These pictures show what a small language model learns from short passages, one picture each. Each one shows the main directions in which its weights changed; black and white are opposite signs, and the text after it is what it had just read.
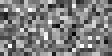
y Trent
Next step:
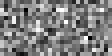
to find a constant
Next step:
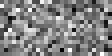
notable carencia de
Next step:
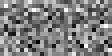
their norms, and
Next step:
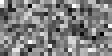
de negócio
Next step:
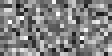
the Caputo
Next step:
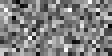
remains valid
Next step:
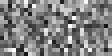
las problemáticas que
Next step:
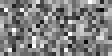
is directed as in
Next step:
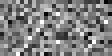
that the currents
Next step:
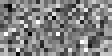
and so by Lemma
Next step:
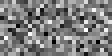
digunakan F
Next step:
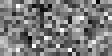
for obtaining some new
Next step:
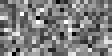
& \qquad \qquad
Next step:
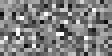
the following standard results from
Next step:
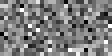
us here is that a
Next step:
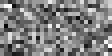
stages, and to
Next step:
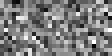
for reactive power
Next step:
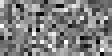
p^{\prime \prime
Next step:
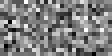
bayon etadi.
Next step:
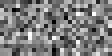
va institutlarning
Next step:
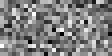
processo de informações
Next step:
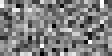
de *Open
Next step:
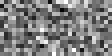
a arquitetura
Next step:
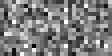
On the time interval
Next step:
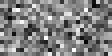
no modelo de
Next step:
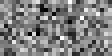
is only performed
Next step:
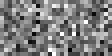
sociedade em
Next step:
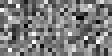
positif dan
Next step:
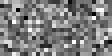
of SPECT
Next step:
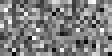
is a continuously
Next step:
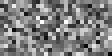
pressure space is
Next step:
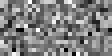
por dietas
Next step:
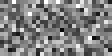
theory has been made
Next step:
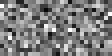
proofs of Theorems
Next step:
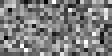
nonproportional at
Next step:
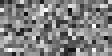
challenging to
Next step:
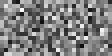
as well as the
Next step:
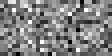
rivojlanish kaliti
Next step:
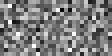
is the Euler
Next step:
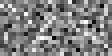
soal logika
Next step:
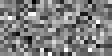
$m$ given it
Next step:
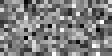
computed recalling
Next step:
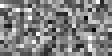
incapaces de
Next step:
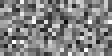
quantum groups.
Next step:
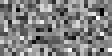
of the $d$
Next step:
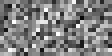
In this paper, we
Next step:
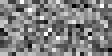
wave $$\bar
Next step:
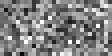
one can obtain convergence
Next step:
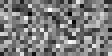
sonra tamamen
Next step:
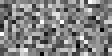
need not be finitely
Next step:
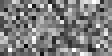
en particular a los de
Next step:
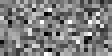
property that the triangle
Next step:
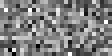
*uma única
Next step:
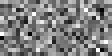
of $R$ that
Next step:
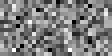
First combining
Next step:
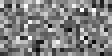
pendapat dan
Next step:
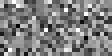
dsfont }
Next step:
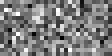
les recevoir
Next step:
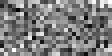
but de ces
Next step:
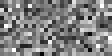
época em que
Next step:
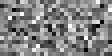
term over space. The
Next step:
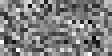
en la sentencia
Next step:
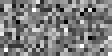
is compatible with
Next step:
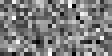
a non-normal
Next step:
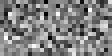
We construct a novel
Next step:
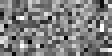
the organization and
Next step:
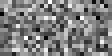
alleviate the
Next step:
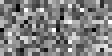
CR geometry we
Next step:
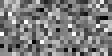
Stiefel manifold
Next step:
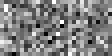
may need to replace
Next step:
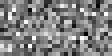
Academy of
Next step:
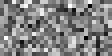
La quebrada se
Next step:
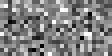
решения. –
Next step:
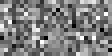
is a 1-dimensional
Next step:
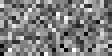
applications of this method
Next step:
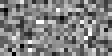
Let $F$ be
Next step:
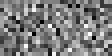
one form identified with
